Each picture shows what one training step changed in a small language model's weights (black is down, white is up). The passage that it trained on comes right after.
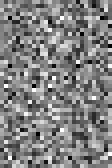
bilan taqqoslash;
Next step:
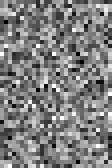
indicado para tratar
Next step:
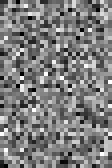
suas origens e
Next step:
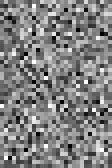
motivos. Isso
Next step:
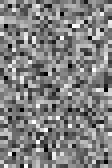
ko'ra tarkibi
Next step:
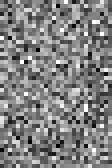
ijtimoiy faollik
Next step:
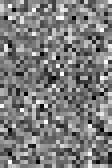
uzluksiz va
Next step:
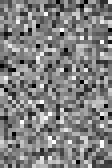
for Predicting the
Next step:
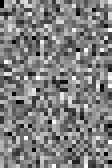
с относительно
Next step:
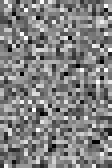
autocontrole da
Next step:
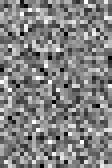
emotsional kompetentlik
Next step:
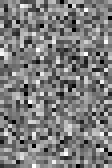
educativo en cada
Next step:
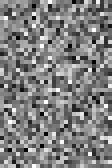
Moliyani boshqarishning
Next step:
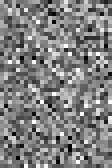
an'anaviy resurslar
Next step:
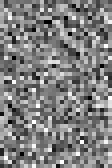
oldin boshlangan va
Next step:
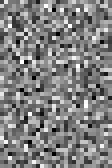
- ijtimoiy davlat
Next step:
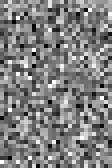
Neste processo de
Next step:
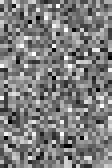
o'simlik turini
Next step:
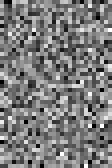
9. Kuziyev,
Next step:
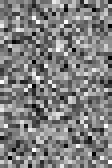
potential due to
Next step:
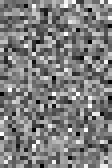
Uning har bir satri
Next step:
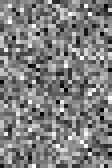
вузе. -
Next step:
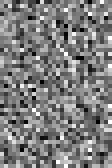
e que tem origens nos
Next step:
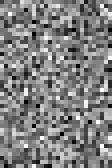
noloyiq hatti
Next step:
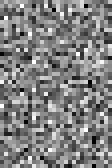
открыт 71
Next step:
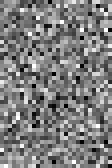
the analysis of the
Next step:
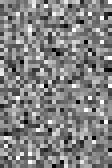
сите држави се
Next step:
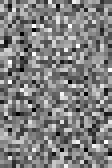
Del mismo modo
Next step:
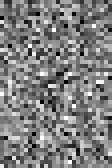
de investigación,
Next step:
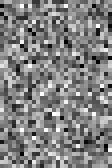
di Puskesmas
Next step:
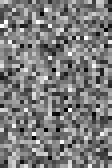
small notes on
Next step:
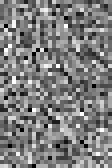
como las capillas.
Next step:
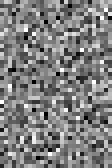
proposta, pois o
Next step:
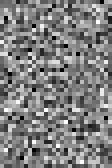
der Verlinkung
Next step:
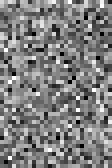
sobre linguística
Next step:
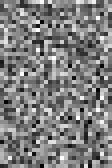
Künstler haben
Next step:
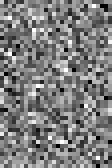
ин маълумот
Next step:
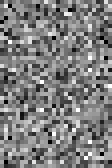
қилиш орқали
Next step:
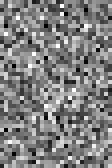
в укреплении
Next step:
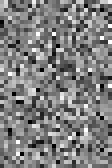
составляет -10
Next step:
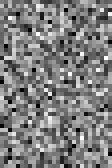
усереднені і
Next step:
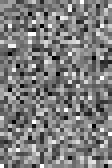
pues el personal
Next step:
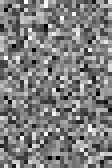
prevista no artigo
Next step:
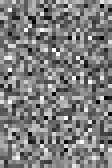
Т а б л и ц
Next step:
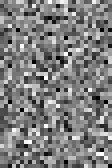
ve Sağlıklı
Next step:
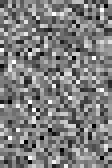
Simpósio de
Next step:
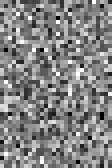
family nursing
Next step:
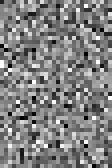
principalmente com o
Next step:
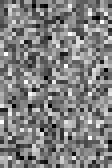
yilga kuchayib
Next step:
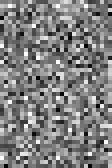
quantidade. A
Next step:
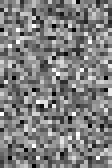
bir xil fikr
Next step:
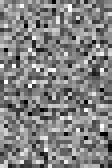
Botanical Garden
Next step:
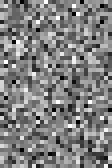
ou la dégradation
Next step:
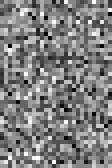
журнал Tom
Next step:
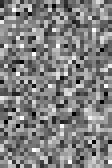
organizational measures
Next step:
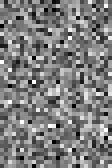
les limites de la
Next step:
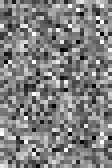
všichni jeho
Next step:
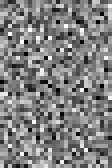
как происхождение
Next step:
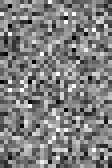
del numero di
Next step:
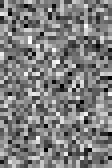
verortet und über
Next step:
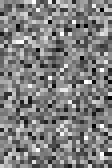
Health. 1
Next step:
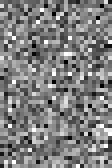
Nations Conference on
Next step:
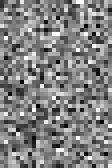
significativa que
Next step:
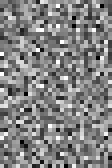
aprendiendo los
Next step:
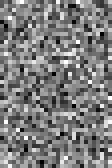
nas palavras de
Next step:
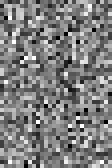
é a disciplina que
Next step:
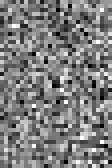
projeto. Neste
